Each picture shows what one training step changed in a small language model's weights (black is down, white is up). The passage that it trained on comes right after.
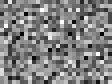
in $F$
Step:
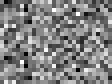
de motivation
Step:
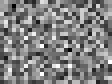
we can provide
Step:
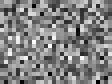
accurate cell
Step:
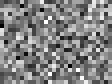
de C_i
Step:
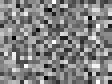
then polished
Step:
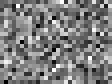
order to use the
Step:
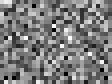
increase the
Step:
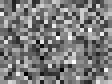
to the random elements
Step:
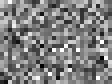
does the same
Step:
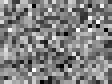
universality is
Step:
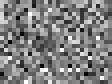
do Rio
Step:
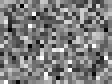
which the test
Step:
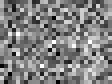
the information on the
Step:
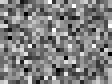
proportional to
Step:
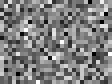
Postos de
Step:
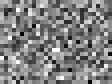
útil y
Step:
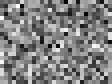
conduta que
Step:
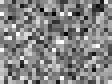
this plane, so
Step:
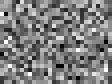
during the last
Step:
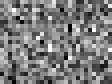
a one-dimensional
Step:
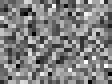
zeroes of
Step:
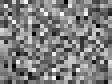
find their home
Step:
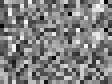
this research,
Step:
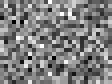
intensity within
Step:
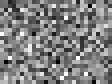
result is the
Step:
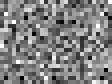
GeV. In
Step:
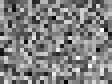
the CMS
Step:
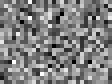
by appealing
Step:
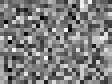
a Banach
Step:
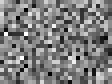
va amallar
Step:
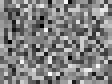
a consequence of
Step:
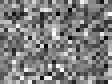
composta por
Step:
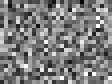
so that the
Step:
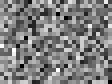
Seleção dos
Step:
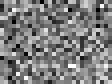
seen around
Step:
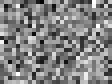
sensitivity of
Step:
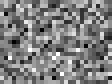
using various
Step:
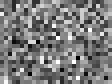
to its initial position
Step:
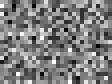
three representative energy
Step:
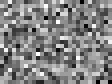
SV phase can
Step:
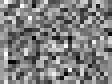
paper we consider
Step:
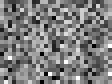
the scattering cross
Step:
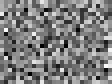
в своих
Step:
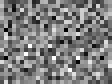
the gauge field in
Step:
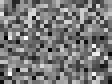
for a very
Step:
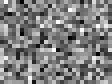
dos traumas
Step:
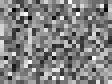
disks, either
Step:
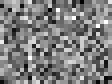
for Scientific
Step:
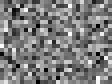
In the case of
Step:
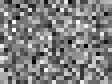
simply assuming
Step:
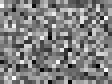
also requires the
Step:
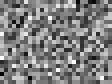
general interaction state
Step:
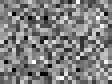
чем в
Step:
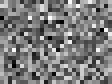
the same if one
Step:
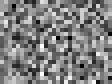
we also have
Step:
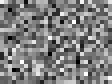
$$ We will use
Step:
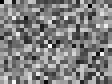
issue on
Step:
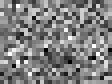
on what
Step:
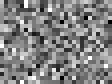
Note that $\{x
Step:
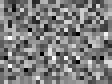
the gauge group,
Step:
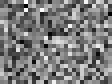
an object that
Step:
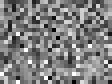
the data in the
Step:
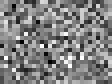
we say that
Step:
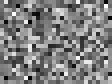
of smooth paths},
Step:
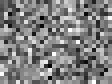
among solutions in
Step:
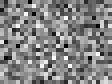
və inam
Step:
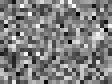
this paper presents
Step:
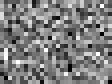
in Fig.
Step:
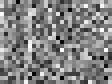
volume do
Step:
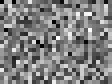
to all orders
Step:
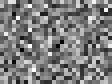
are appealing
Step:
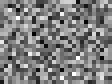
components of the
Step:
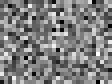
As such, we
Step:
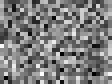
the generating function
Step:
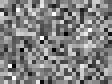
communication. This
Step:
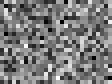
\bigskip We
